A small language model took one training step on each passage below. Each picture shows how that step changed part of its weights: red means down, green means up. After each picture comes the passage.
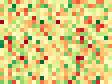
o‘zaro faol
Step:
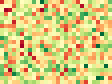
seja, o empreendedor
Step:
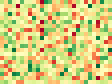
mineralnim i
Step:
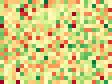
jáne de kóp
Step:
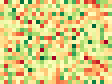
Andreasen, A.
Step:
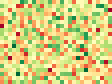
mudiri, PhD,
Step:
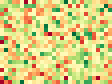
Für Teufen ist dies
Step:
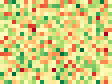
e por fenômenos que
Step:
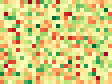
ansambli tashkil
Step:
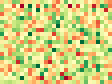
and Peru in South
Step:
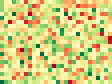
of the average pretest
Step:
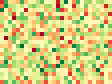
sehr genau, dass man in
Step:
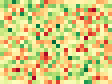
Pora olishni tergov
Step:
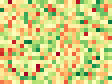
for physicians].
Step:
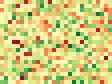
tutgan o'rni va
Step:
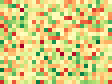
je tako probrati
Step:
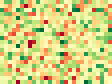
надгробий с
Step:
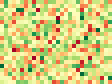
Маткаримова Г.
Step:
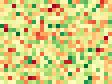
Cameroun peut
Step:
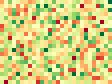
olingan urug‘lik
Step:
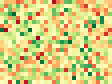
añadir comentarios
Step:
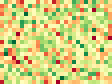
выполняет только
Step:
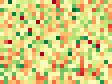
часто відводиться
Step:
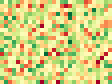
seguindo-se as
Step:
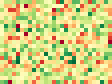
ушбу мавзу
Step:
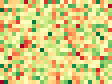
дерево», он
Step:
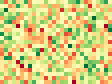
observar que podemos
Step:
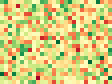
found a significant
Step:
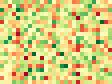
стандарт — это
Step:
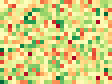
безпеки є
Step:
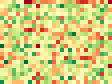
jarayoni, ta'lim
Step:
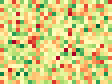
kelime anlamı
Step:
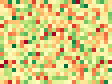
estratégias de
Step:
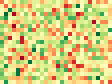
de 0,89 para la
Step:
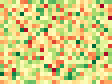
solve problems of national
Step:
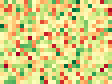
10. Стеців
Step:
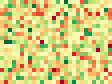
als „een zekere
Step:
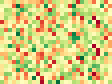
în căutarea unui
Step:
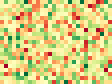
zarur. Bunday
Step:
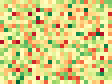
dilkashligi yoki -
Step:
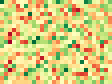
simplemente se queda
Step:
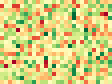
door H. L.
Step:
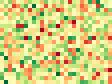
grün sein* –
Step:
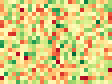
que se implementaron
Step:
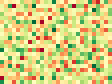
va chin dildan
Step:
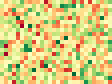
- b. [Zoom
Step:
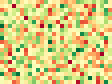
rutin oleh
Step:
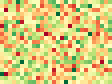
hoofde van een
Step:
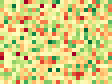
do senso comum, que
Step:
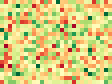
(Saidou *et
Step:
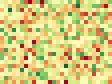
often seems to us
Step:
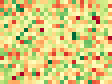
роботи під час
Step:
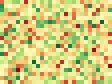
caminhos de
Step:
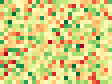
les caractéristiques
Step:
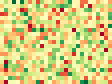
se vedno bolj
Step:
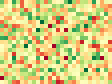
the factors that
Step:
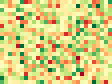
país con las personas
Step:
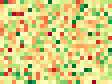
rahbar. Osiyo
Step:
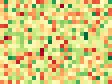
chi? Mavjud
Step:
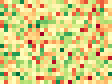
merosini taqqoslash
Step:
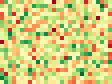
zijn werk.
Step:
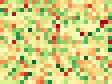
вся цепочка
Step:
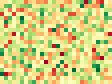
fisik, hingga
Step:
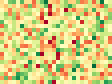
Abdulla Oripov
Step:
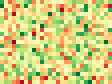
IPA dan Pendidikan
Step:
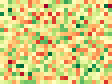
supuesto de que la
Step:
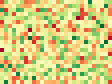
то окремі
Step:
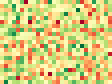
har tomonlama
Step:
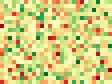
of high-quality
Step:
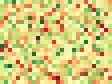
asosida yaqqol
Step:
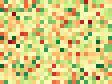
оказывается на
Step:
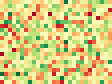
bepalen het
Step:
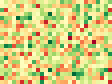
dengan menggunakan metode
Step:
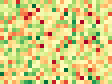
interested market
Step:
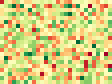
content and forms of the
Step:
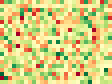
внедрение новых
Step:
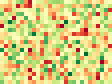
of blijft
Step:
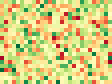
dimostrato che le
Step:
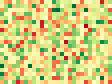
seja, não contaminada
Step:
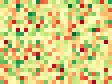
ҳарорати юқори
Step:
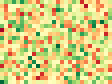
til bosqichi deb
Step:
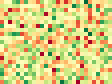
haben eine Assoziation mit
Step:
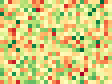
sociedad con que se está
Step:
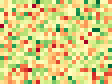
a literature study
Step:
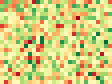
муҳим томони
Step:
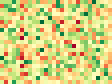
отметить, что дети
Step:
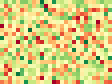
w wymiarze
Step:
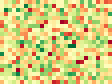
issue.) ⁹
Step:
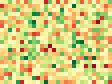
досягнення мети
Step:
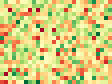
júdá orınlı
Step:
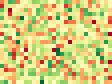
as relações de trabalho
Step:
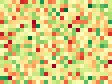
life. Various
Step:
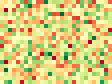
her gedacht wird:
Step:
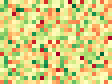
Денеб, Мира
